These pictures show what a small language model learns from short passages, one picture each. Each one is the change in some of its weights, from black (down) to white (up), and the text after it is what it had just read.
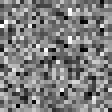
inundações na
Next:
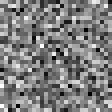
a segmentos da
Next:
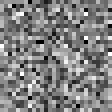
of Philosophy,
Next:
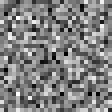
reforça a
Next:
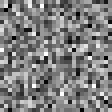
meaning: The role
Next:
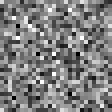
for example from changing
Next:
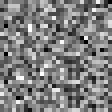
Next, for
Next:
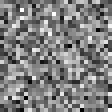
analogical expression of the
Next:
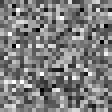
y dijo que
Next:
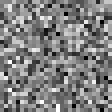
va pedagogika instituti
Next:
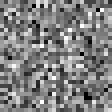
do not enter into
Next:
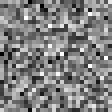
isso exige que
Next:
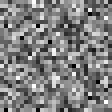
is also applicable
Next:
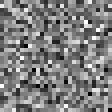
Rektor, tashkiliy
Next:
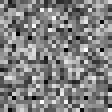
triples of types
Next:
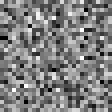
elaborar, como
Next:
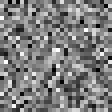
(2) a local
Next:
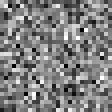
أن وصول
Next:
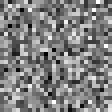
function, is contained in
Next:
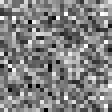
above then this fibration
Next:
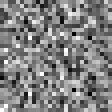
tadqiq qilingan.
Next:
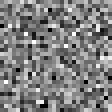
this manuscript we
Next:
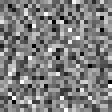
Setelah proses
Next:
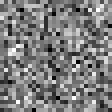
pautada no
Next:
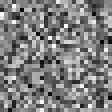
soutient des
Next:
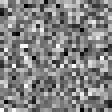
from varying a
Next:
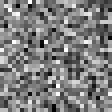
BANG тести
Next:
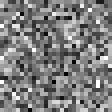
algebraic manipulation,
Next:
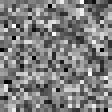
Minas Gerais
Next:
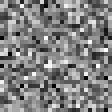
aniqlanadi. Bunda
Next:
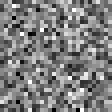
such that for all
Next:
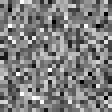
the mapping ${\cal
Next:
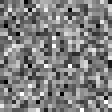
curve and consider the category
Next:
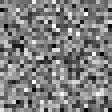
of completeness we
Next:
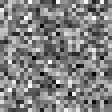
и судебная
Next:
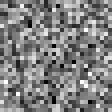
contains a rational curve
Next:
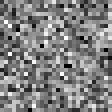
Z\to X$
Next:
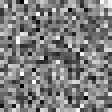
of any minimizing
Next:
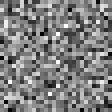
by one type of
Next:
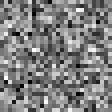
активації та
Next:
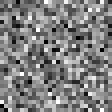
prélat sur une
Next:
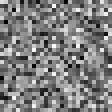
implican varias
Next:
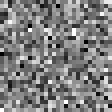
terminlarni o'rganish
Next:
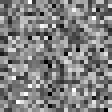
relaciones, identidades
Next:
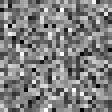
of the boundary conditions between
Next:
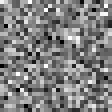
Узбекистан, и их
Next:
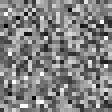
we omit the final
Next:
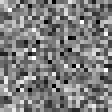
یاد آرید
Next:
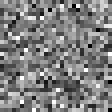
of meromorphic solutions of
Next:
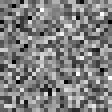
alphabet and
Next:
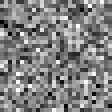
For more details, we
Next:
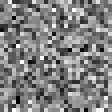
such that ${\rm
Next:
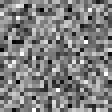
of convergence becomes much
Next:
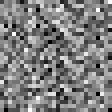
comes about because of
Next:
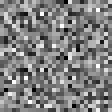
objetivo eliminar
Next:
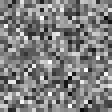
all the edges of
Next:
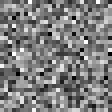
of uremic
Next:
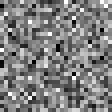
the pullback of
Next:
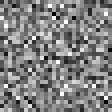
and the increment of
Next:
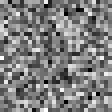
в направлении
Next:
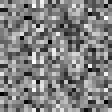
is also included in
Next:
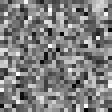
xil dori
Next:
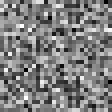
Employing the
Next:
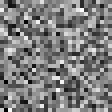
Він має
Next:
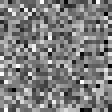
the proof of Theorem
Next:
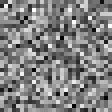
of the indefinite
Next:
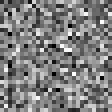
Stroke Yang
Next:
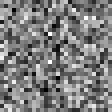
se podrían
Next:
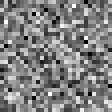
after rotation of the
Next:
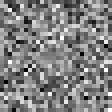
Since the dimension of the
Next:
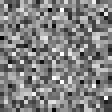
bound in the ring
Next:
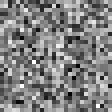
uma escola de
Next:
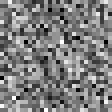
la gravedad del
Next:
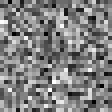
направленной на
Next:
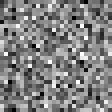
for embeddings remained
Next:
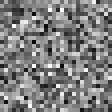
of the solution of
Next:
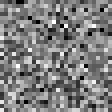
in a cohort
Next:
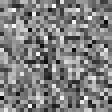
during the pandemic
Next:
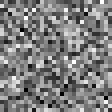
obtain the following estimates:
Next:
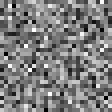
the pretest and
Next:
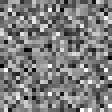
From the proof of
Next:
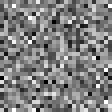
the largest feasible
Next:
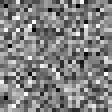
emerge during the
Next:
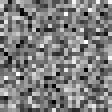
, so'zlar
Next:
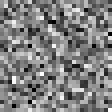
las técnicas de
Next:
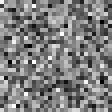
em consonância com
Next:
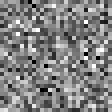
bir kontrast
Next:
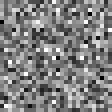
diritto ad
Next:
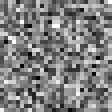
ткани, что
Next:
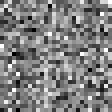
\psi \left (
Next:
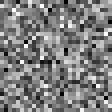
assumptions, the following closed
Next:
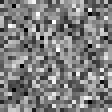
is pseudoconvex and
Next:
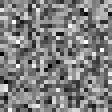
SR В качестве
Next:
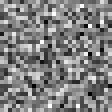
vazifalarni hal qilish
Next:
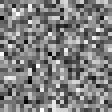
service, with
